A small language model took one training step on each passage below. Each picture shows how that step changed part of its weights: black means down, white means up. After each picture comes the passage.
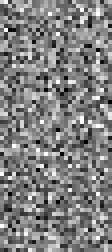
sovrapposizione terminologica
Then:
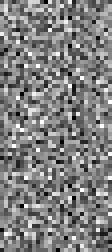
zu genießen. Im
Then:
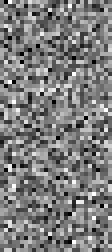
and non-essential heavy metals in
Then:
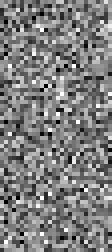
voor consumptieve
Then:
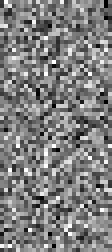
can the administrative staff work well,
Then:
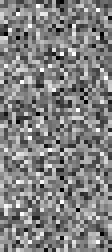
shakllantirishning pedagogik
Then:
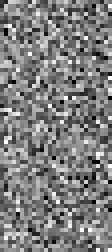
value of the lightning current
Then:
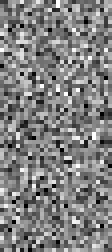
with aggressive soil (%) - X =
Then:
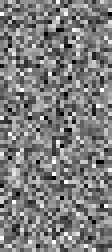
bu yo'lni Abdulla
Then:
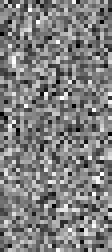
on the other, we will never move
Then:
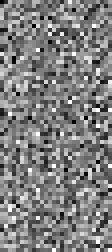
= \frac{\rho \cdot
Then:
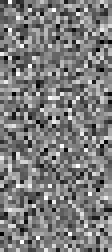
jornadas y demostraciones con el
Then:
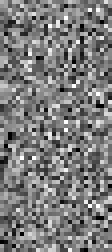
an’analar, uslublar va
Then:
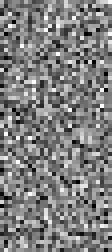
is to explore the consequence of adopting
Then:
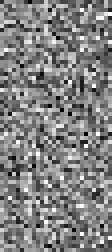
(Omeje, Salihu,
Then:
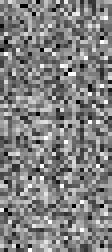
base-VHDL simulation ran in
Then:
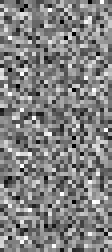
tampaknya pandangan
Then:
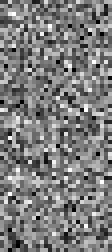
notion de service public Dorian
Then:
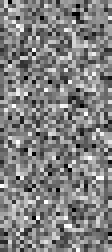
pot experiment. Figure 1.
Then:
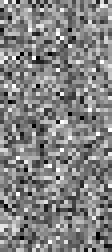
catalyseur d'une possible
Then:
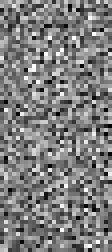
the device’s collection of photos
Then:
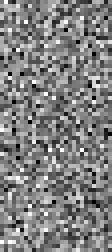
Spectral Efficiency 7.8
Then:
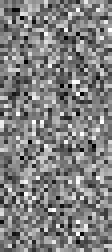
qo‘llanildi: -
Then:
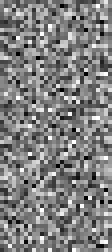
dastlabki dadil qadam
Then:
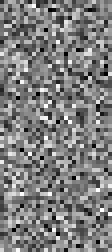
to an innovation-based function.
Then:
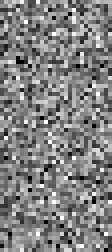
There are three main approaches for the
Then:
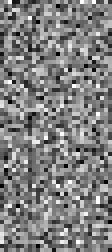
and the RSC Chemistry
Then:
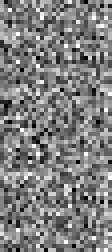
protsessi. - 2005 yil.
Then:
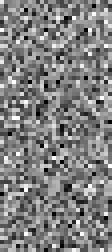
de tiempo que todavía le
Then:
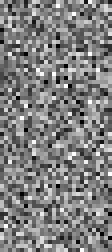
[15] formulated this problem in terms
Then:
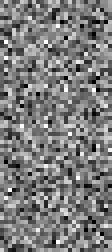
zo'r ishtiyoqi
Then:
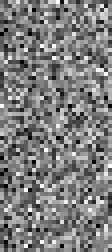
эта заключается в
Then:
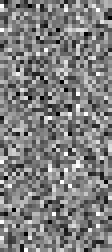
подвозе оружия и
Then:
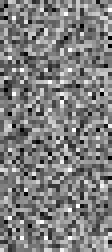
memperoleh informasi dari
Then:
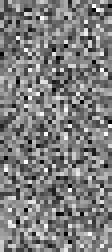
the heart of injustice. Those
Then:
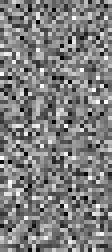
which are the X and Y coordinates of the
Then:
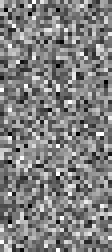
of well selected gravel /
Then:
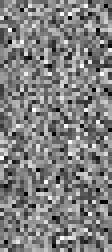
saqlanadi va eshkak
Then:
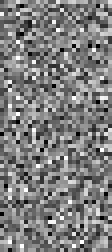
were dried with the help of
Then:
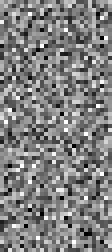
between pay-package and teachers’
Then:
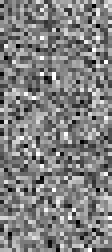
supervisors and student pastors for
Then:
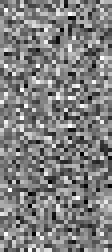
Qo'shilgan qiymat
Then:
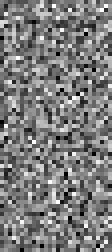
and strategy of the virtual machining
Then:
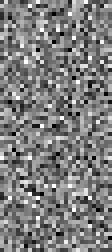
that, under subsection (2), the
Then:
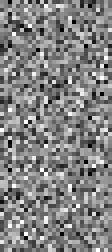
T.E. Hardwicke,
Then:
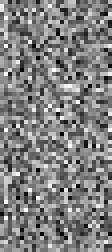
ni se par cel puțin
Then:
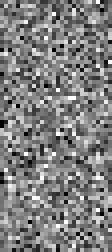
study of blockchain, with
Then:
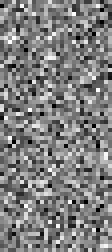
and Ahmad Isilah,
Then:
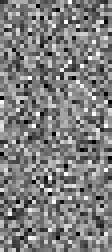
significant, an independent samples
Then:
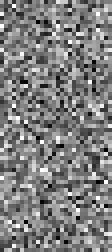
and moisture. This procedure ensures
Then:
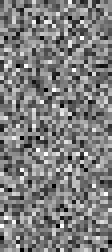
kommen, auch angemessen
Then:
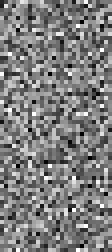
< 0.05$), and the ratio of
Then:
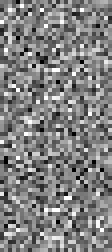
adequately fulfilled,
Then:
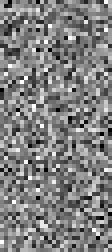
David S. Avetikov
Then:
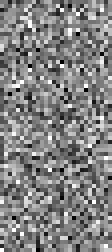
century. Pedalboards
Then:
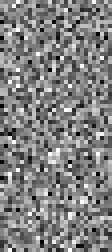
of proposed algorithm are showed
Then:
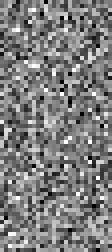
cells, particularly to reduce the
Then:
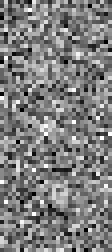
виконання завдань і
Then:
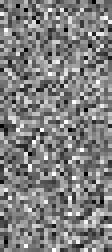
frustrated on the renewal
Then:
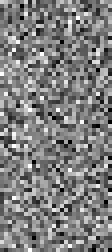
face recognition. C. Fisher
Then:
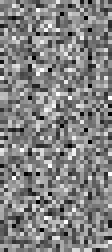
et al. 2018). Statistical analysis For
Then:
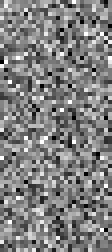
and Zylla R., *J.
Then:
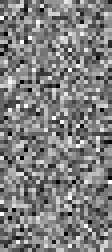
soft tissue enlargements in the
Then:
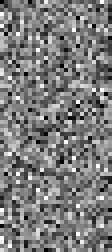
move os olhos, os
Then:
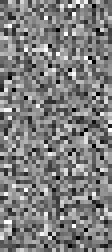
°C and the lowest one was 0.3
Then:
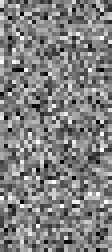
dans l'établissement de la
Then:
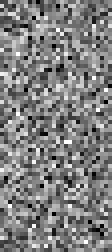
integrated pressure water reactor with
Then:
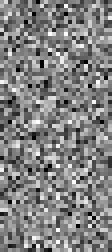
Les causes matérielles Nous
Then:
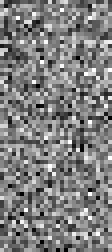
Kuat Bertahan?*.
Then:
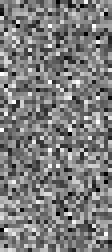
*metafísica del ser moral*
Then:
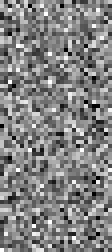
use and features of defibrillators
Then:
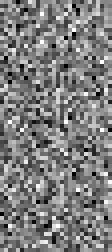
the different characteristics and peculiarities
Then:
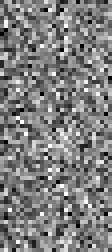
что хочет «держать
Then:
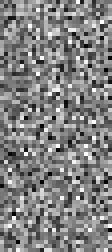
2017, Northcott et al.,
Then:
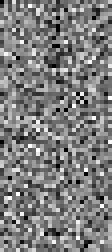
consider it futile to try to find
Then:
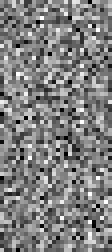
ICT Infrastructure and Staff
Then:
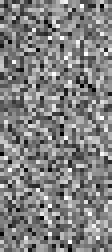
réalisation*, in *cahier de
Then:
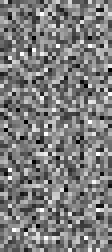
seni dan perayaan hari
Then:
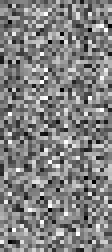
and Selart and Johansen
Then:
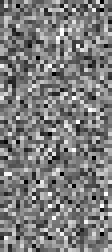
bilateral parotid involvement.
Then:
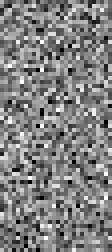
situational needs. Notably,
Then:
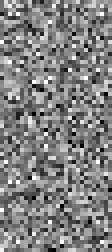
department, Health Sciences
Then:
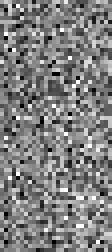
або дії сприяють
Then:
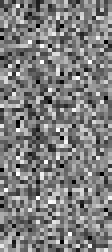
развитие энергетики
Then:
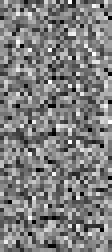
hamjamiyati oldida
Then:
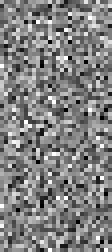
car les procédures sur papier
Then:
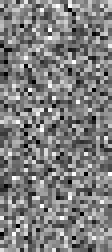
silver-free. Resilex
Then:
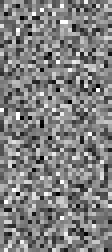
carpet and for the workbenches,
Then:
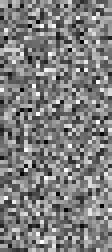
Bu durum, dönemin
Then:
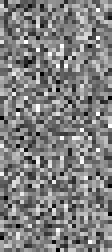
восприятия языка на
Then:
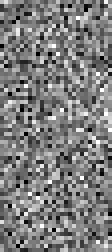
Destructive force numerical models
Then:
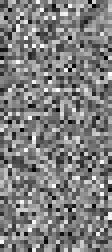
module - Programmable input
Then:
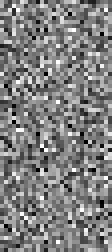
Letteraria pela Università
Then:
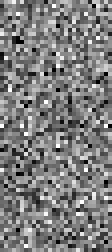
Transport layer, Network
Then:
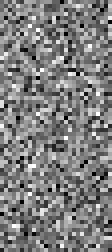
college students, with one study showing that
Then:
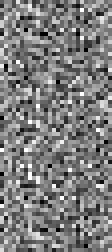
шаклида таълим ва
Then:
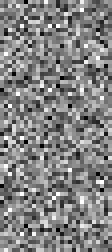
ҳарбий хизматчилар
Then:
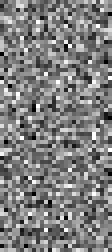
\Rightarrow \omega =
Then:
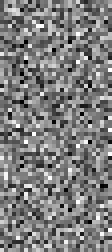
field of view of 17.6
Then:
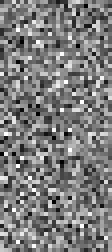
введенный им в
